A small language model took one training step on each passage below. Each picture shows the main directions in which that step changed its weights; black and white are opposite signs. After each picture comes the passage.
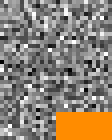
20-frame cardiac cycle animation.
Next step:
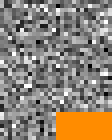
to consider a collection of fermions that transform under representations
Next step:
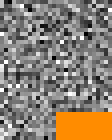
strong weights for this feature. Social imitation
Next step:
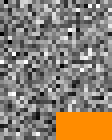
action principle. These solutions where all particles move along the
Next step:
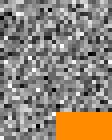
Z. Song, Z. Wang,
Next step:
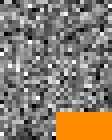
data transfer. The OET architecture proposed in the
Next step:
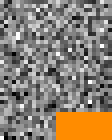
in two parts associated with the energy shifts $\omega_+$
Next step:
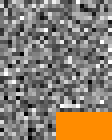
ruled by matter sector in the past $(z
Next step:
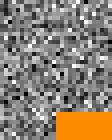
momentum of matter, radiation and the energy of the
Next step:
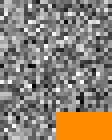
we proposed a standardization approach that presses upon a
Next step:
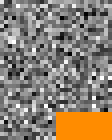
in this direction was at LPI as well
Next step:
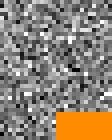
responses to the novel public goods game. Thus,
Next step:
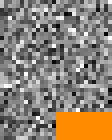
scale values were obtained from baryon magnetic moment calculations
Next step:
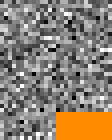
system equipped with three standard STM probes
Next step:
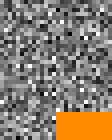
that the hydrophobic interaction is a result of
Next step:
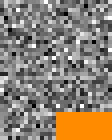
magnetic field configuration and the CMEs' MPA,
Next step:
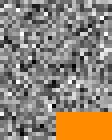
from the figure \ref{ps1} that for
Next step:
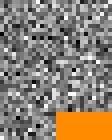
we observe the same behavior: the performance of our
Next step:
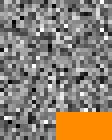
vapors are quite dilute and at zero temperature
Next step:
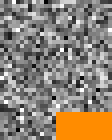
Precision Neutrino Research, Department of
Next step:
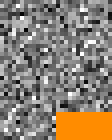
radionuclides studied in this work, the
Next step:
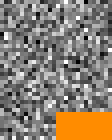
weight fraction ; (c) Temperature dependence of
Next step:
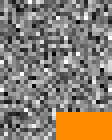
(line). (c) Dependence of
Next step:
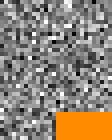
remains unchanged (on average) with time during the
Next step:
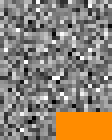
we determine the counterpart to the pseudogap below
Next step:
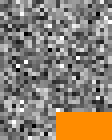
needed. \section{Methods: The
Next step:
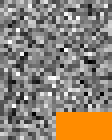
total thermal photon elliptic flow (solid red line)
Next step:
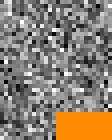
multiple simulations step wise. Each simulation run had
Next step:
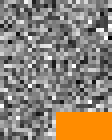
the DeWitt metric, $N$ is the
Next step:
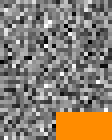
build up his idea that vacuum behaves like a
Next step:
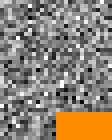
repulsive state \begin{align}
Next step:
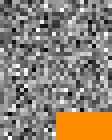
which are Lorentz time dilated compared to their natural
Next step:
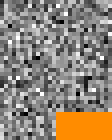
opacity is the result of a shortened scattering length
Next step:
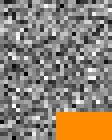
the C-H type energy form is it allows us
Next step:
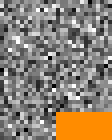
equations in terms of complex 3-vector variables. In
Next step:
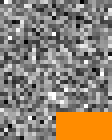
subcarrier allocation policies, respectively.
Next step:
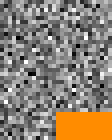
of their model before the interviews, which
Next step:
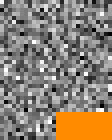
a variable width (down to $70 \, nm$).
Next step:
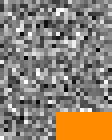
M. Yamagiwa, T.
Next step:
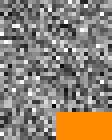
Hence, a novel hydrodynamic model for the plasmas with
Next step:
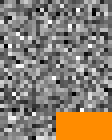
just the environment of the system of interest at our
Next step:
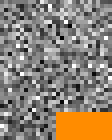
then, at frequencies exceeding the Brownian relaxation
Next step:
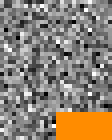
to the supersymmetric context (for more details see
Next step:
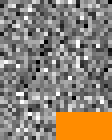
differentiate it from the original version of HAD
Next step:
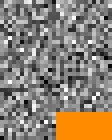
the same as the slim filament width of
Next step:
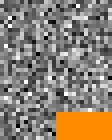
zero dimensions:\footnote{Our normalization for the partition is
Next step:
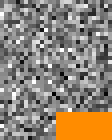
and defined as: $$ATE(k) =
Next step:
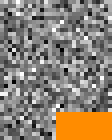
the UV. \item[3.)] Resolution
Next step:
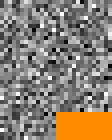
an expansion in $\Delta$. To leading order in
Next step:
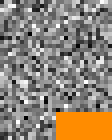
shorter) - each batch consisted of six runs
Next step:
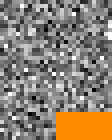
pair, which it uses to predict the UE on
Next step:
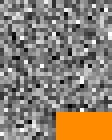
University for helpful discussions. This work is supported in
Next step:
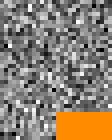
there was censorship by Chinese
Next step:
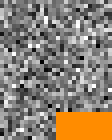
solution II. Assuming all sources of systematic uncertainties are
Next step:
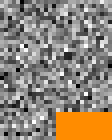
principle axes of the moment of inertia tensor
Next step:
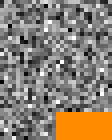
isotropy and homogeneity requires hardly any
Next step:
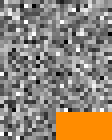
In Sec. \ref{Sd}, we derive
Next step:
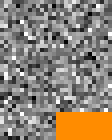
of dialogue, expressions, and
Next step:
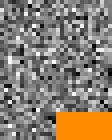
0.1\,Myr). Since HIP
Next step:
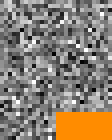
that the increase in the absorption column density has occurred
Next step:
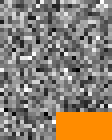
are provided in table S1. The simulation procedure is
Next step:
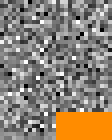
$T_x \neq T_y \neq
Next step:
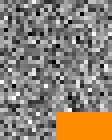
effectiveness of these protocols in spite of the
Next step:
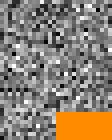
obtained from MC simulations. The first observation of
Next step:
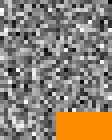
bone scaffolds should ideally mimic
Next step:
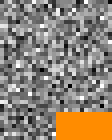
expression of other genes, potentially even themselves or
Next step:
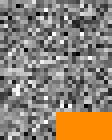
The components of the gauge field tangent to ${\mathbb
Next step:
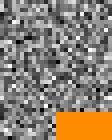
Hawking and D. Page,
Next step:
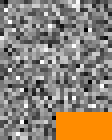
affected at, or around, the co-rotation
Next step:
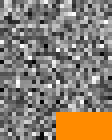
dedicated model development and systematic model assessment for
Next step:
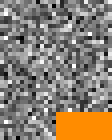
characterization methods have been developed, including for instance,
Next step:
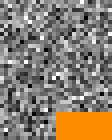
respectively. The topological charges of the degeneracy points for these
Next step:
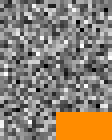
over ABC that for small values of $M$
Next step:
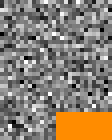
basis for $su(3)$ couplings. Let us
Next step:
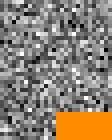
The choice of $\mc C$-module categories
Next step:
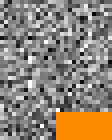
in $\delta R(\varphi,t)$ beyond the
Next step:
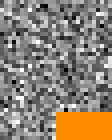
including curved glass or plastic surfaces. Some
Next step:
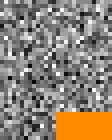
N/A (not software licences) |
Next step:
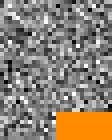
rather than decreasing. It therefore appears challenging to reproduce both
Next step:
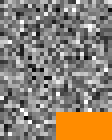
$\tilde{M}_2$ in bins of
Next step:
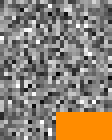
result in a different final estimate of $\bm G$,
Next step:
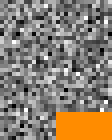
the analytical solution (\ref{sol}). This is
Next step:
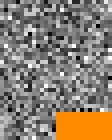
Magnetism and Magnetic Materials}\
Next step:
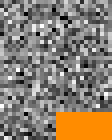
entropy for excited states that appeared in
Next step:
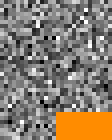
last equality holds since the constant and the single-particle
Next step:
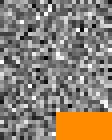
$v$ after time $\tau$, starting with
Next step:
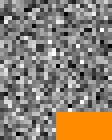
radio observations due to their larger emission pattern and better coherence
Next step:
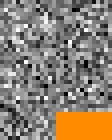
remains valid. \vspace{.5cm} \noindent
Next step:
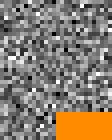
\delta (z-w) \nonumber \\
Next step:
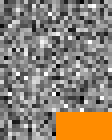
reasonings cannot lead us to a consistent notion of
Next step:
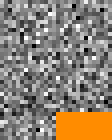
gather the corresponding GST corrections in a
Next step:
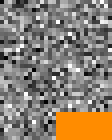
experts. Issues are reported with their associated
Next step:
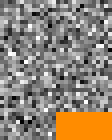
given by \bq (\Delta {\cal
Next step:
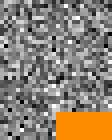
the maximum of the longitudinal staggered susceptibility
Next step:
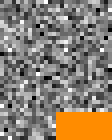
Field Theory, LATTICE2021\\
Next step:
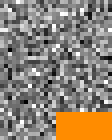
temperature on auto-ignition time is investigated
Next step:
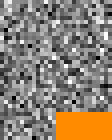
different SC gap models: full gap, point-node
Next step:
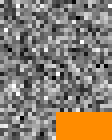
can never be exactly reached (for an integer),
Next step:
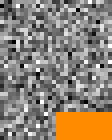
can tune the frequency of a waveguide mode without
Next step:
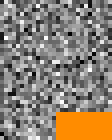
is significantly lower than in the idealized case, where
